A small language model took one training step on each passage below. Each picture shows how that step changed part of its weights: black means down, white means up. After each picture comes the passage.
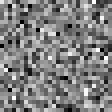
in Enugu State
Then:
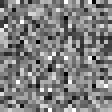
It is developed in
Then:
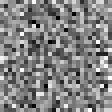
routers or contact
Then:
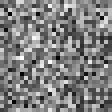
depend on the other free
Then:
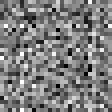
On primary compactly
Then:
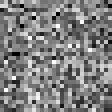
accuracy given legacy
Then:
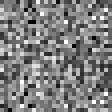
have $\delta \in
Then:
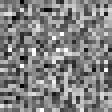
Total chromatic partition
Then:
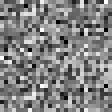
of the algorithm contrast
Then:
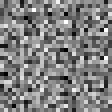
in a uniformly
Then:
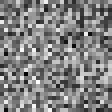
the optimal management of
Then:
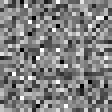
in addition certify
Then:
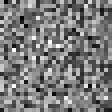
available charges from both pairs
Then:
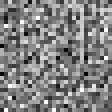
in the model is based
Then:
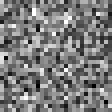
only for part of the
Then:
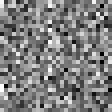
much different picture. For
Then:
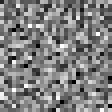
this paper, we considered
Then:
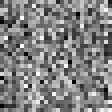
and who will have access
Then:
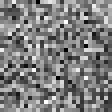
using direct heat and to
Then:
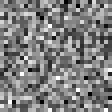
source node of the data
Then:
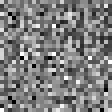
add random variations to
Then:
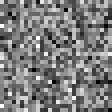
to visualize the best
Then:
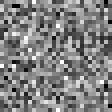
serious implications for the
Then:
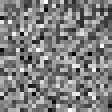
the firms'
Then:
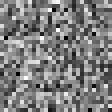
receivers, particularly
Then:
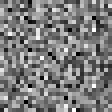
gap $\Delta$ and
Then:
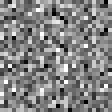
= b \ll
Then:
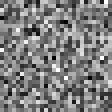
in the experiment and the
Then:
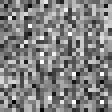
and the three cases of
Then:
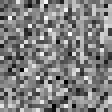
and the hydrogen column density
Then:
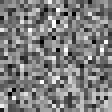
T., *Spray
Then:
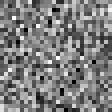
Ni concentration of
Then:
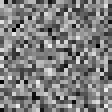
mass black hole accreting
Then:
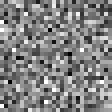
be our primary focus as
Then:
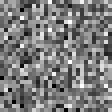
and moved from the
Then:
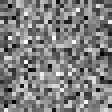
an important influence on the
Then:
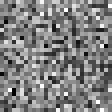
more important with respect to
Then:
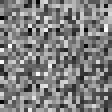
in the physics of the
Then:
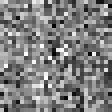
while improving trainability.
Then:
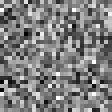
and results are presented in
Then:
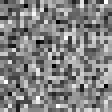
of solutions for Eqs.
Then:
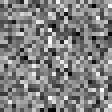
much smaller than the first
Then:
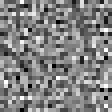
of motion; the argument
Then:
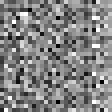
done. Our method is
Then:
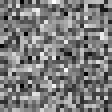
for the lake
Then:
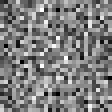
shp no no yes
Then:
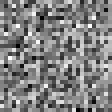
Fourier transform of the
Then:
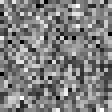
more books than
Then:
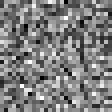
This has resulted in an
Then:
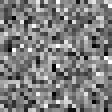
mentioned that even in cases
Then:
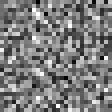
defined in terms of a
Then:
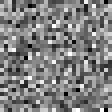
Spin polarised energy
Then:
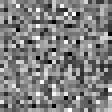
specifically addresses the hypothesis
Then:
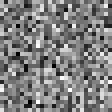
and probe tips
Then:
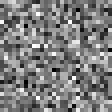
can be expressed as
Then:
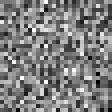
the natural approach and can
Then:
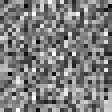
and Wear of
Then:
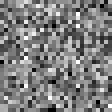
should be much larger than
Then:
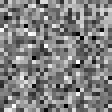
is achieving a continuum between
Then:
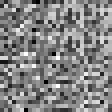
differences between the three species
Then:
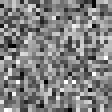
results were confirmed by
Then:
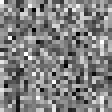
equation Calculus
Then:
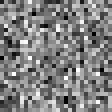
prioritization for the
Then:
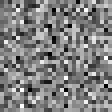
\leq \lambda
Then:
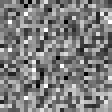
the power of the test
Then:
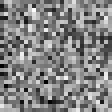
various points of a
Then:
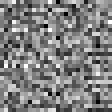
big leap towards the
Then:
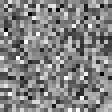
upper limits on an even
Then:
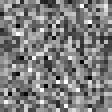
such threats and
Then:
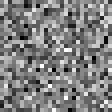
(VC) and
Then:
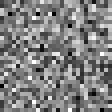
employees should not have a
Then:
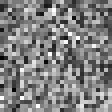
configuring the node
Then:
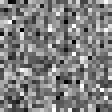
Mothers. Table
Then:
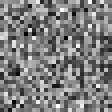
Praban and South
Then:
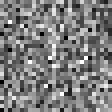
state, the output contains
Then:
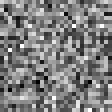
which has 9 items,
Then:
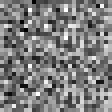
Fig. 2c
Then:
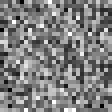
services and PrEP,
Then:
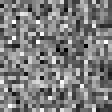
problem. Existing
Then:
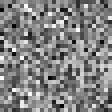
prevent degradation.
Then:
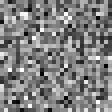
only. Each tree gives
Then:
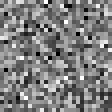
Arabic is a
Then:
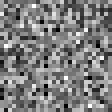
describe the demand and generation
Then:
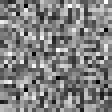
of atoms of A present
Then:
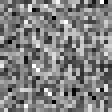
as in Sections
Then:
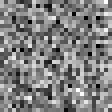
disassembling the
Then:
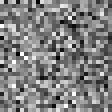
connects to the cosmological
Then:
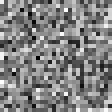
to be plastically
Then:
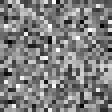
is an important cue
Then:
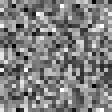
normal sensation to
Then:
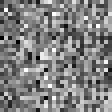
- according to the method
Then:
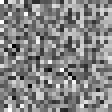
be considered in the optimization
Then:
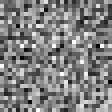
the metric, which we
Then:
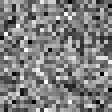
correlated with perceived privacy
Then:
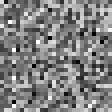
analysis as a mechanism to
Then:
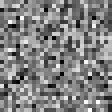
conditions which cause distraction
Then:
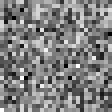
to exact constraints as that
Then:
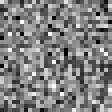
rounds per unit
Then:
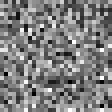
Theoretical reaction
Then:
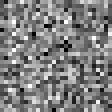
just a particular density for
